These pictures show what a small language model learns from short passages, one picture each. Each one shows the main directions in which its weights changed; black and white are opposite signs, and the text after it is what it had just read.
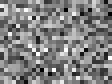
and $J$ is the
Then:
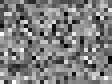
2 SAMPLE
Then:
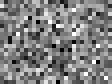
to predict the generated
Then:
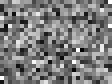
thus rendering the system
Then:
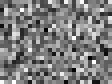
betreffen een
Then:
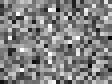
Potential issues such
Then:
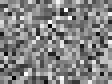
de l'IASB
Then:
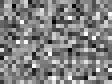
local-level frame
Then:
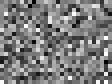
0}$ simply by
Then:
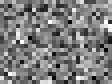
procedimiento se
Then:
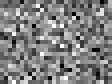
as coisas de volta
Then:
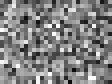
of a galaxy through
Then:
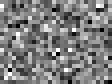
normativa de
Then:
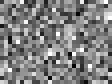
is illustrated in
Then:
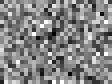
potential was estimated by
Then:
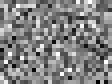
balancing by
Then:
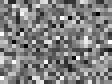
important aspect of
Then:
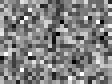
found, so it just need
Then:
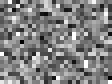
Wood, Salim
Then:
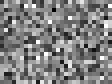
The results are combined to
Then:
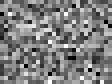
paid. Our
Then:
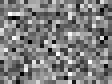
find the optimal solution
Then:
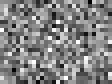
тем спасла
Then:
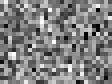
is related to volume at
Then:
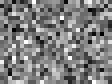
об ускоренном
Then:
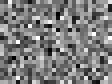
the empirical data:
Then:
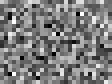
statements from a given
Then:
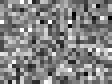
located on the Digital
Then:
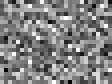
the aim to identify
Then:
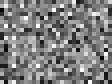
tashqari barcha
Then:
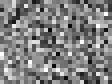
CARSON, A.
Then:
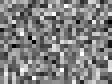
e-commerce include
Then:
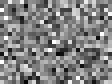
notice that, according
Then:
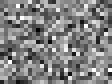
of GDDR6,
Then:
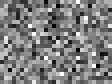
enforces strict
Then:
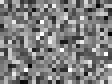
serves as a central
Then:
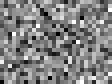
unrealistic to expect
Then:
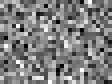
використаний в
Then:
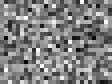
a sequence of small
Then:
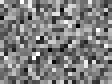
dominantes e
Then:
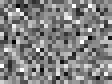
= \left\langle
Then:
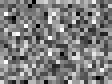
simply supported
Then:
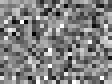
polarized along the
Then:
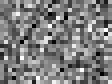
will be identified with a
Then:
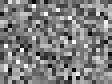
suggestions for the
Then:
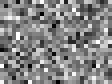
houden zodat
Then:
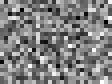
the optimal use of
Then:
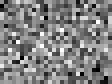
last two digits of
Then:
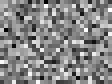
development through set rules and
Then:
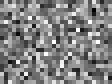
and physical properties of
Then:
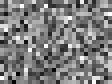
x_0 be a real
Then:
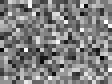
passband and over each
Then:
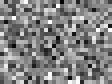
the product term represents
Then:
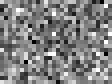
hazm qilib,
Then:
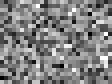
enthusiastic with
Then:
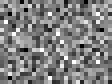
of the internal structure. A
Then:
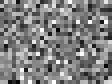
allows to define that
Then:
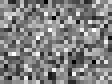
far, quantum
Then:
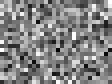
To facilitate
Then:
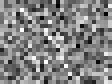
(dashed lines)
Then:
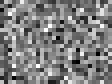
tarbiyasi bir
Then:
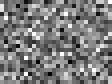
theoretical predictions to the
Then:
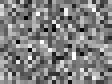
the stellar mass content
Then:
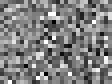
concentration might be
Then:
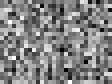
largest surface
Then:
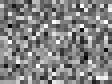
development in most world
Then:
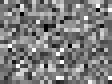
Education and Training
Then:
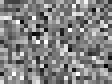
were analysed using the
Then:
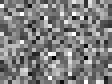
de funções entre os
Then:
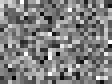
yordam beradi.
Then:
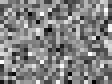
vocational training, and
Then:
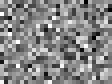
and oxidative stress
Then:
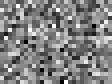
La FHA en
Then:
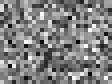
IV region in some of the
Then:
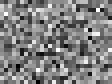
In SUGRA
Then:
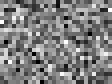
parcels to 135 of
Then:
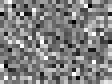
если оно не
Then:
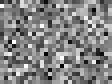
and less time. This
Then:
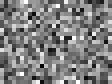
donnée sans
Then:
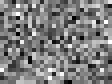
losing understanding or
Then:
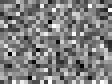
restricts making
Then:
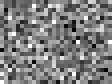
nor where they could find
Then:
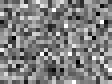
degree distribution along
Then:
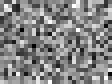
- K. Herrmann
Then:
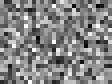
compare the shapes of
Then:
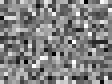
atoms. Whereas
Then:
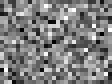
the non-minimal
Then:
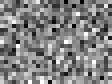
limit the AI, but to
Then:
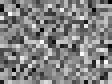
the establishment of
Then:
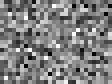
properties. Besides
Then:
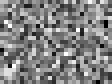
Learning) Salah
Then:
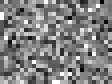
energies) TeV
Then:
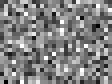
blocks labeled
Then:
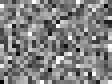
text, but also by
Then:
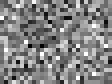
a learning model would
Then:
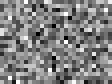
in all institutions, the
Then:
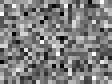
entire optical range
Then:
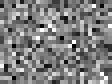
the decision of what to
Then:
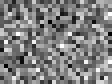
observing campaign
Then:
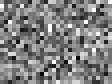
the GCS has a
